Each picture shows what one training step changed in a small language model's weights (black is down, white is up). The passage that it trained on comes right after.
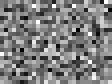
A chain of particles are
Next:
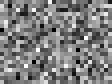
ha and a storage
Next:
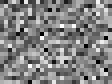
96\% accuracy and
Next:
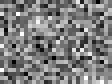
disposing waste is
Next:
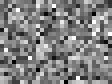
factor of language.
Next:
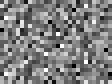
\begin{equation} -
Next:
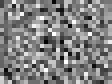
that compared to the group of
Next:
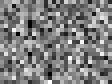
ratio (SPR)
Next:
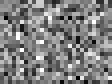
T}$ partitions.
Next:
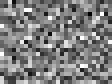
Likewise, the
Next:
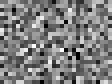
dependent paths. The
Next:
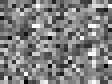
control and protection of material,
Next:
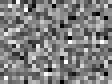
have long been implicated to
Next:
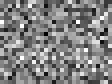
fluid is then characterized by
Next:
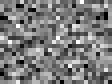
the drugs in use
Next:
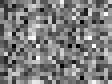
of Variance Sum of
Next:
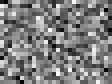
process used:* In this
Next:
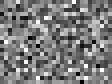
over a longest hold of
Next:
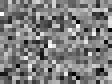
, dates Audience
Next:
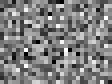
quark, since we are
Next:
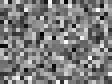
a U-net like
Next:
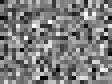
in MAD should be
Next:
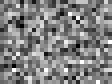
when the particle enters the
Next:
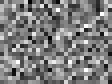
OF HIGHER
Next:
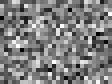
$i$, from the set of
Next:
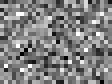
vector is an orbital
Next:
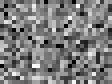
in outpatient follow
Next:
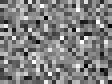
has been used by several
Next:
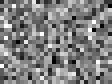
smallest imaginary parts
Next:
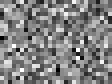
a constant depending only on
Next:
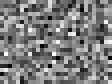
certain rituals and
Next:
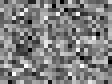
contracts on average, in
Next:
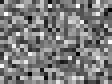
simply state the central
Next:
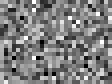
Standard Operating
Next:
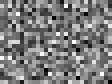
to learn. As per the
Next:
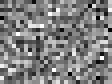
and the child was currently
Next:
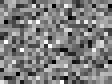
computation at small scales
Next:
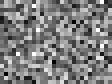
forced by high resolution
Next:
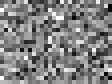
This study examines why some
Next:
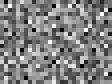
was used to keep only
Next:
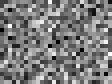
education at all levels
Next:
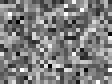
a standard choice for the
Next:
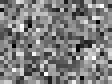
sense). However, for
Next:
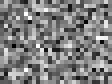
using NetStumbler
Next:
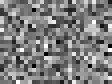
pressure forces. In
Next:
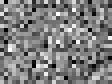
manufacturing processes
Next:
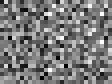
Std Error z
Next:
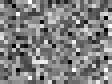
Iranian women
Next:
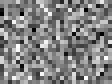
blendshape has a
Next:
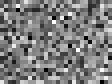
and {Migliore},
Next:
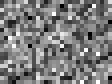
their helpful comments
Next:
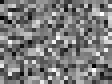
the people in the
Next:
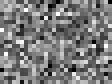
tests carried out
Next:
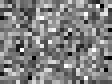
screen and $\Gamma
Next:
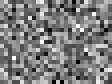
we have advertised
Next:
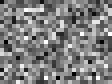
three groups of eight
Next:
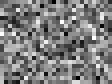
network lifetime. To
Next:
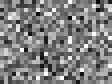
O_3 increased. The
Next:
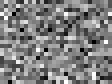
the nuclear power plant
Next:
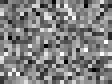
analysis was also employed using
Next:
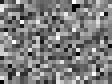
In the above we denoted
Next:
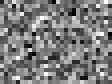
that have happened in
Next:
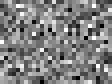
localization cases. To address
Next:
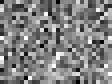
Structure Modeling
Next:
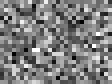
fulfilled, as
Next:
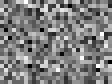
Facility, University
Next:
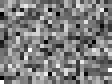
place on the ambit of
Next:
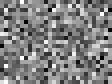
and which are keeping
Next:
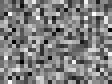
cited now.}
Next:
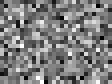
don't need it
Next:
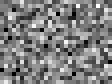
the smallest spacer
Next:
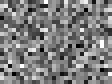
intelligent transmission
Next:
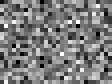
IBM SPSS
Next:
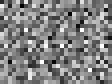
GIF - Graphics
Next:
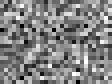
coded symbols.
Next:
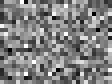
only by reading the
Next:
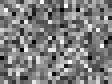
from the antenna to
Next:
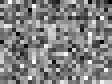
best performing model was
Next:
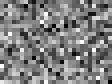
This constraint affects only about
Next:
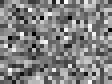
the photoluminescence
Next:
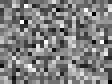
higher $T_N$ and
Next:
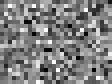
an ensemble of
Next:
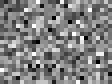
for construction with usage
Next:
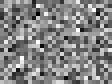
be obtained by using the same data
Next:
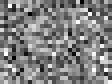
to code generation, we
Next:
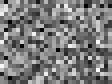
these computational approaches also
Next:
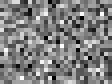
The mean estimated blood
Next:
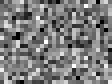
Primary data Table
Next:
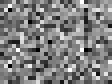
more informal communication.
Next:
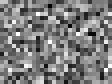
the gravitationally
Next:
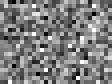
be sound for the $\bar
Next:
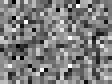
nonrelativistic particles
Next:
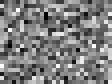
the chamber are made
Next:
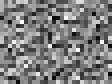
Network As detailed in Table
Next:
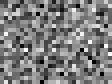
emission lies out of range
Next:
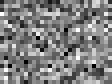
between the source image and
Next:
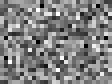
being true to self and
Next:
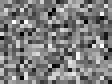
rectenna cannot
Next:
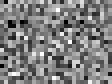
with replacement: the
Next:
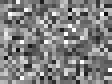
a significant impact on the following
